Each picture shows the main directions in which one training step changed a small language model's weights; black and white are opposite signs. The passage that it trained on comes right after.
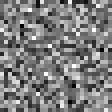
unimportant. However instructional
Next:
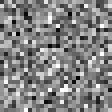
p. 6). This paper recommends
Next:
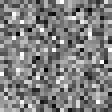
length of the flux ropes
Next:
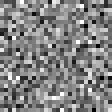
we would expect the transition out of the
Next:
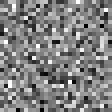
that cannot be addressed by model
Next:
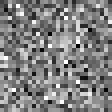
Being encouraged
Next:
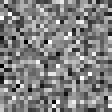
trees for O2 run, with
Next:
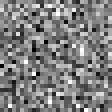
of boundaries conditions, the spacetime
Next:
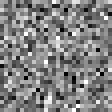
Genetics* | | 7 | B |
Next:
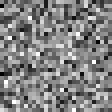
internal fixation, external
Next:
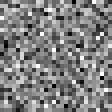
for teaching methods on students'
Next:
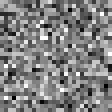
over the monitoring stations over
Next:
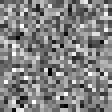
an encoder for feature extraction
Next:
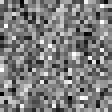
between QoS policies.
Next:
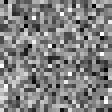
fracture toughness is a major
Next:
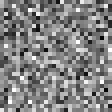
covariant GST monomials has
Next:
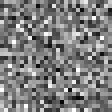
effectiveness. These can be further
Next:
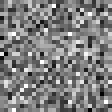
spectrum are influenced by various
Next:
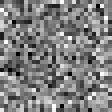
null geodesics, one can
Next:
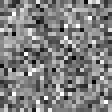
extracted from the EDCs
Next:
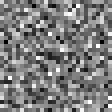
case slide was analyzed for
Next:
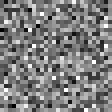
the Sustainable Development
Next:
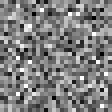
and was then held constant for a
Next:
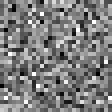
widgets, our grouping approach
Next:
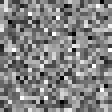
dipole moments of the
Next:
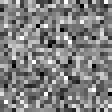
(PSD) of the FM
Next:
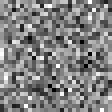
of values and common sense. These
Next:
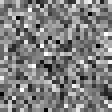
is a general understanding that CC should
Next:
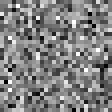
companies have recently begun
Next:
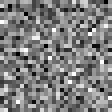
the surface tension of the perturbed
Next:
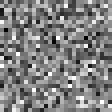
The article is devoted to
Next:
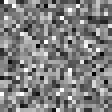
paired t-test.
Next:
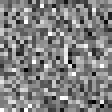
generation. For the LUMEN
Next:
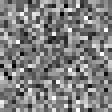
due to a shared concern and
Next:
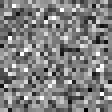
the gluon density via hadronic
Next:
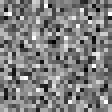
maximus* The methodology for obtaining
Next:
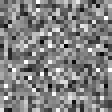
Bischof. The norm must go
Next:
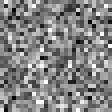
strong laser field can radiate via
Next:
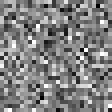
in the SCH group than in the
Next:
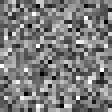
of samples. This motivates us to
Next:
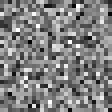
cannot be ignored. The
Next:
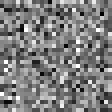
the subsequent investigation of the
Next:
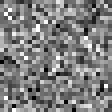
my friend; I told
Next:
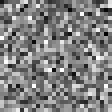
to reverse the possible harm at a
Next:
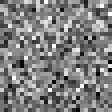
synthesis: best
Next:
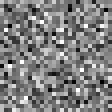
that the addition of dyes in
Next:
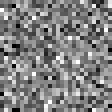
averages, standard deviations,
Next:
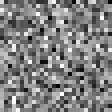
interact with individual larvae. We
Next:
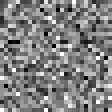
future. Scenario
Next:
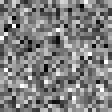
metric, and the presence of
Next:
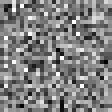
relatively rare entity defined by
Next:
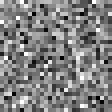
status in Götze et
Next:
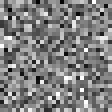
Research Centre for Powder
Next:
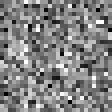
suit the diversity of users and
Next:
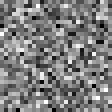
isoamyl alcohol
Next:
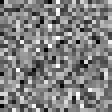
the \emph{range boundary},
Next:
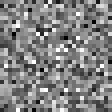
a Review Committee
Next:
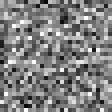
the scam report harvesting
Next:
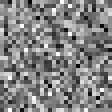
improved at the ground level as
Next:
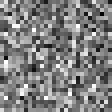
authors revised and approved the
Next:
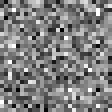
parallel, non deterministic
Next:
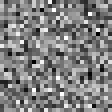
rates, especially among
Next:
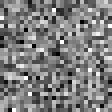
effects like environmental/area
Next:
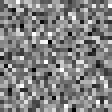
sick cow from health 20 37
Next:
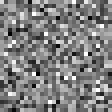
y}$ in $y$, using that
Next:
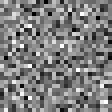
and France. These countries are
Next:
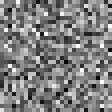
Some numbers to consider: -
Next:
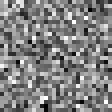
the UEs depending on their distances
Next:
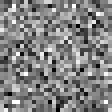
among other things, working in the
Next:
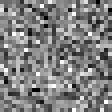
bodies can be linked to the
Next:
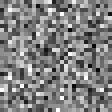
the box and the cable was
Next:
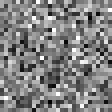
by a Private PU
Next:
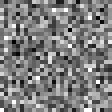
results, and Section V concludes the
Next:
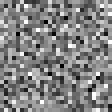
storage, DFT,
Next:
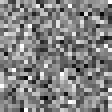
of social structures. For example,
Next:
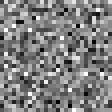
roadmap for AI policy
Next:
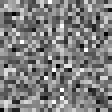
between individual members of the
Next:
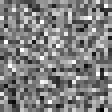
degree $2n$, called
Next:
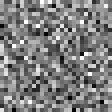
at random, and given a random
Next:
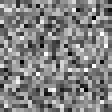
the offline analysis to reconstruct
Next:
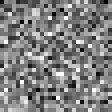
of the Consortium (including
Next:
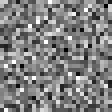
website as well in form of
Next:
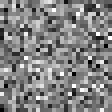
creates a short circuit
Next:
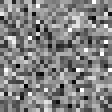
$\chi$ is the smaller one since it
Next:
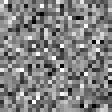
Realms*: uses
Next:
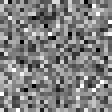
because otherwise the distribution of produced
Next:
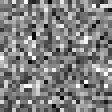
at each point. This is the crucial
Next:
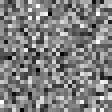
have become invalid; please
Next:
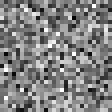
response is seen in the region
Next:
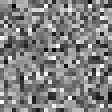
either through REML or
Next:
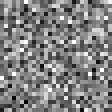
velocity, including reversal of both the
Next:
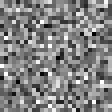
the track to the target,
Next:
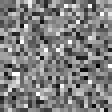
substantial yield increases,
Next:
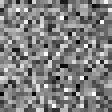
these values through a large amount of data
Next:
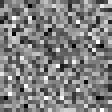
from the other nine tombs in the
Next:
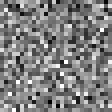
we used ensemble learning to
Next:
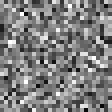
focused but fairly generic -
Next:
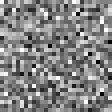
Interference lithography:
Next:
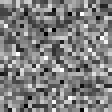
traditional computer. This will not be
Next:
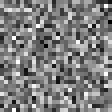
the plane, the number of bound states is
